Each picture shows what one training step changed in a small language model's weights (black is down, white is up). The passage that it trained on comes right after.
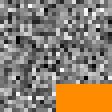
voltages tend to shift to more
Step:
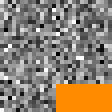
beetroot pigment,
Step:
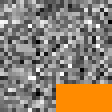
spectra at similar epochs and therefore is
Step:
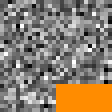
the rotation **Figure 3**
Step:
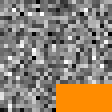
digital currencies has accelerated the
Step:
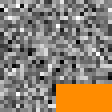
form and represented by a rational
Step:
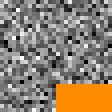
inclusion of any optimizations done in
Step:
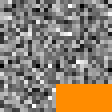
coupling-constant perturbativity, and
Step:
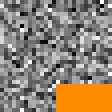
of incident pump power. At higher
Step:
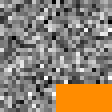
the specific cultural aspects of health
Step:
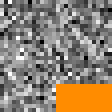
in the low-low limit are
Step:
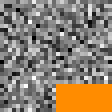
strips (cluster size) has
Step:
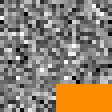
on the Distribution objects returned
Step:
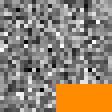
rate (1st stage). However,
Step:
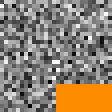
MEC-GO cell produced an
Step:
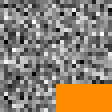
control and hard-constrained
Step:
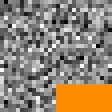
the effective SNR. It is noted
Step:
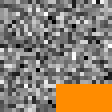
nuclear concentration errors for different nuclides
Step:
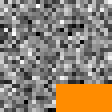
up at the violin's
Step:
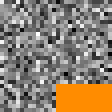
water maser emission ever conducted. It
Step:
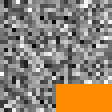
packaging demonstrators, including
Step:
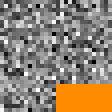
data from a Volkswagen
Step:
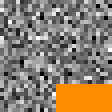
from manual stepsize scaling and
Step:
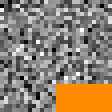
the process leads the opinions of all
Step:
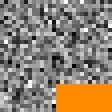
project aims to provide solutions for local
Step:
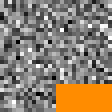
of the cell count and the mean radial
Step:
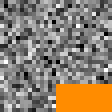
the sample shows an average participation of
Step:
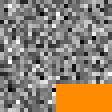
of nuclear matter at $\rho_{0}$.
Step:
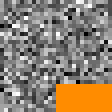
a long backward excursion, leading
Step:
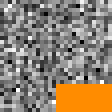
if ultra-compact
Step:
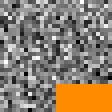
to greater success. In particular cases we may
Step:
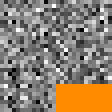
promoting interpenetration with the
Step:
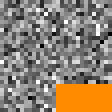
of a conditional, such as complex if
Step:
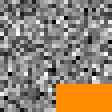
a constant feedback process. The research included
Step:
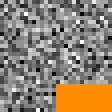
used in formulations like epoxy and
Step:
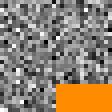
will also perform an experimental sampling on a quantum
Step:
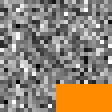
bounding method he described, using
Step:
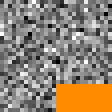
taking a standard insulation material,
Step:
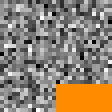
the flux due to redshift
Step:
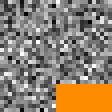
the study area having high density while very high
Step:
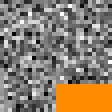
holographic theorem relates to
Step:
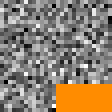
Note that the DoF used for
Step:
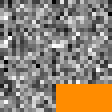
\cr 0 \cr g\uu
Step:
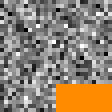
Impaired Persons
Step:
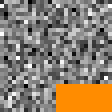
bars (a, c, e)
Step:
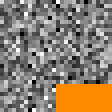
by its logmel features and contains
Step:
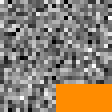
anode. Ferrous
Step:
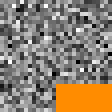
nanoparticle film
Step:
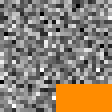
power technology. To do this we run the
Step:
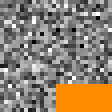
attacks. Extensive simulations are presented to
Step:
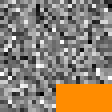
(considering all possible fixed
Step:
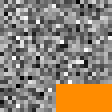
and SSIM were used to measure the
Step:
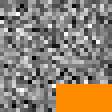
\caption{Test MAE of
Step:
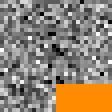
that, according to Article 5.3
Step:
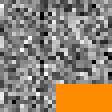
in the exercise of his
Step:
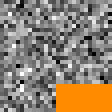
The mean length of posterior
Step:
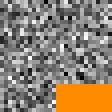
quantum gyroscopes}}
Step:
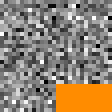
that QCD is the underlying theory of
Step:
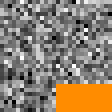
feel challenged to learn
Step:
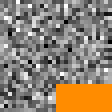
dy \nonumber \\ & \le &
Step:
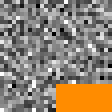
chetae as a result of its long
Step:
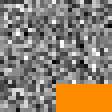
Schizophrenia by using
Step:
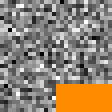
which all spins are aligned. This
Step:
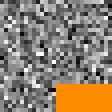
by manually editing a formatted
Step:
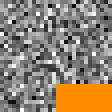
of proximity-induced
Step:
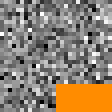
K}^0$ system is composite
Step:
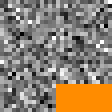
Alcal\'a {\emph et al.}
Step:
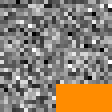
and materials The data are available upon
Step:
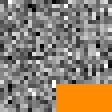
distributed functional differential equations rarely
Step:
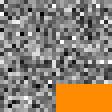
SB = 12 to 20) molecular
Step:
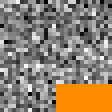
Latin America.
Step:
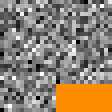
be factorized into the products of two structure
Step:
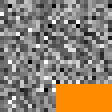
family $\{F_\theta\}$ if
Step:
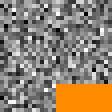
possibilities of AI on the
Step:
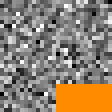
states concentrate resources and power at the
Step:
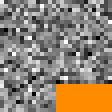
match the observations. We have measured the
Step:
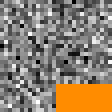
voltage; Blue: output
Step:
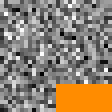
curve for a fixed configuration (details
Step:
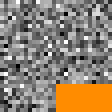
found projected spin-orbit angles
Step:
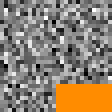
geographic variation in the physical seed
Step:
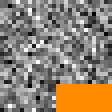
x)$ reveals that the probability must be
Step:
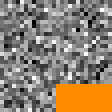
and replacing the old, which
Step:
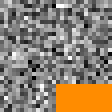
the packet size impacts the latency
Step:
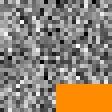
approximation). We solve the transfer of these
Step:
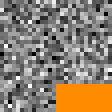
to other seismic zones for
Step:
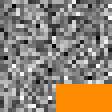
displacement-producing and
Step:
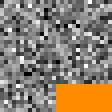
\small$\Hdiag =
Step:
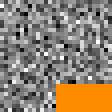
methods for circular clusters and provide a
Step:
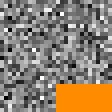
AI, HCI, and
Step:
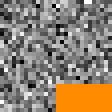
boundary of the subradiant
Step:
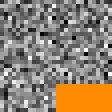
the Schrodinger-type equation
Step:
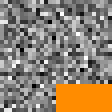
for the teachers in their scientific
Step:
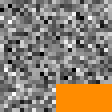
matrix elements %relevant for
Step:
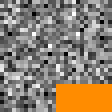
not as pronouncedly observed
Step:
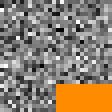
and clinical literature. *Cold
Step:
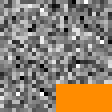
\begin{array}{c} \cos
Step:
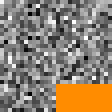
conduct remains unclear because the treaty
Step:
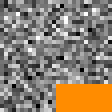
various parts of the apparatus
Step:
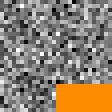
of a tie to assign a tie
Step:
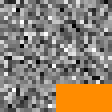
only alerts but IPS detects
